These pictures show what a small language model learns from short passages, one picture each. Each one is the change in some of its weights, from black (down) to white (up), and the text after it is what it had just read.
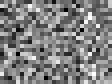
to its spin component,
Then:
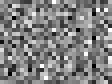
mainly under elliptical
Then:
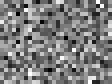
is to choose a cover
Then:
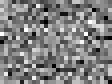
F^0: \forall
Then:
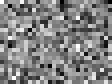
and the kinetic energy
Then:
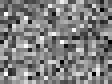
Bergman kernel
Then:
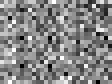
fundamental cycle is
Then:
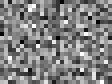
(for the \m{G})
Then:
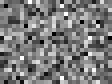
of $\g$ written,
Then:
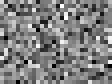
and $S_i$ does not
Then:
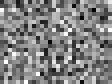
using non-commutative
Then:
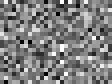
Consider the family of differential equations
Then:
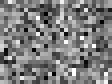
for Scientific
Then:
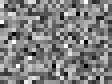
we study the structure of such
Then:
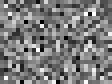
of the set of all bounded solutions to
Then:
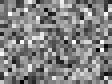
the projective structure is flat.}
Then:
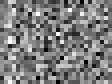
covariates containing measurement
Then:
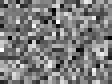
we consider $\hh$ to be
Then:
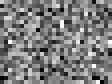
polynomial in $x$. So if
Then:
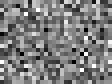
operators} among
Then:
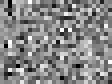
Consequently, traditional
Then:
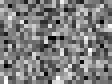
if $F$ is a
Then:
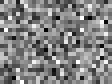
We record the following
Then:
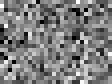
$P(\ld)$ such that
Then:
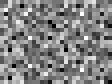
\int \int \Gamma
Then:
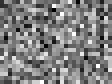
Now $j_1$ can
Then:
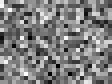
\noindent{\bf 1.
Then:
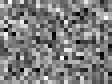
\ref{thm1}). We show
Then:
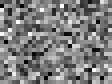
sets of training and test
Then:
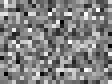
more constructive definition of the metric
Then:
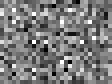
Index} Suppose that
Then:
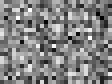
the number and average order of
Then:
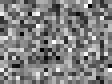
\mu)$ whose sign characterise
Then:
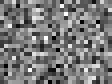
of a vector bundle $\F$ with
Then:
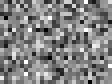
on generators and extends
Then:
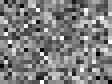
of $y \approx
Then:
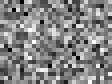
boundary component represents a fixed
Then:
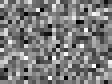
discretizations in time.
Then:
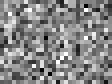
is a determinantal ring,
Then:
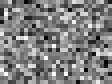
a single dof parameter) does
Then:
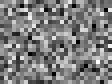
a product of manifolds, the closed form
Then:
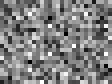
$j$-dense if and only
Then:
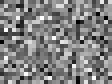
observable. Consider the
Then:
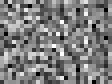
for any constant $c$.
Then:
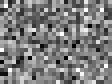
we conclude by proving our main
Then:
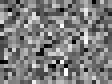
to $S$ is an isomorphism
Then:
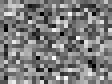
in certain neutral
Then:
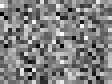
.\end{align*} As
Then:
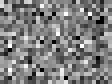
Dedekind finite (or,
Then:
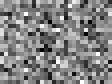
$j \neq \ell,
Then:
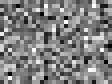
\emph{Lie algebra} generated
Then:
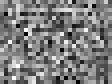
metric is the strongest
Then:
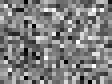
of tilting modules for finite
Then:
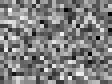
parallel to those of the
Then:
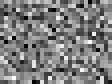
: p \in U$ and
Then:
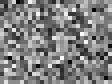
matrix $\mathcal{Q'}^T
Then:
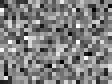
is a noncompact ball
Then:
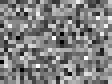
$(\gamma,\beta)$ are not in
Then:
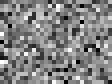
also equals \begin{align*}
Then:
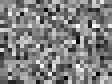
the development of a new
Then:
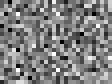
shadow}, introduced to
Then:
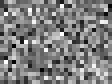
equation shows that there exists some
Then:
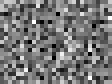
\end{equation} For three
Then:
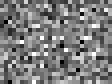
proposed algorithm shows a
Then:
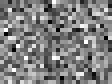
triangularized over $\msf
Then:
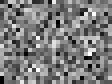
into a sum of unit
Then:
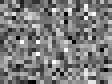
direct choice between convergence speed and
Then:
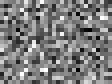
to the width of a standard
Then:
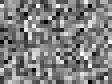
L^p(\Omega)$ and every
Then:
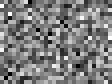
margins are more evenly
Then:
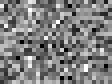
gives the theorem in the case $A
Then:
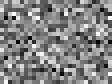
the tangent a, then we
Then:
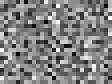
cannot emit more than a given
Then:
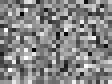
the formal additive group associated
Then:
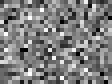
well defined. However, since
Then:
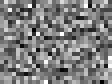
Y\rightarrow X_{\alpha}$ of
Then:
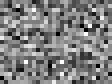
block consists of eigenvector
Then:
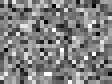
in a wide variety of
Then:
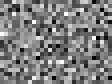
the structure of the proof. The
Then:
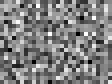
\in \Delta^{N}$, there
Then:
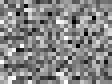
is fibered over
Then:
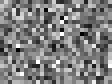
\newblock Learning
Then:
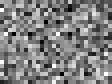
that for non-local rings
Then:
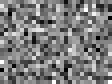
\begin{eqnarray} \| {\ve
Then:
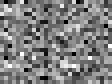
calculi (in particular,
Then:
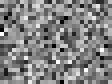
also Hopf algebras with natural
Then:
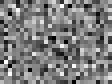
that $S$ itself has
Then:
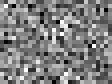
that if $\alpha \in
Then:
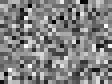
crossed, the mode
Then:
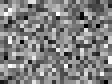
the supplier's
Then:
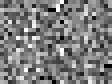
0$ for $X \geq
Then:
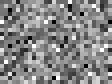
subgroups to open subgroups, then
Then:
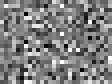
well-posedness of the
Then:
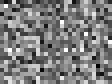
locus for the $\mathrm
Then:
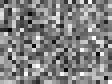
last equality (the
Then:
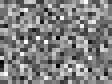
the notion of free products
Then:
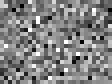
states and the controls are
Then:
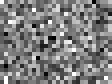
$E$ and $M$ are
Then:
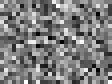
> \sigma$. Now, assume
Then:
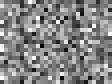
the present paper, we will follow
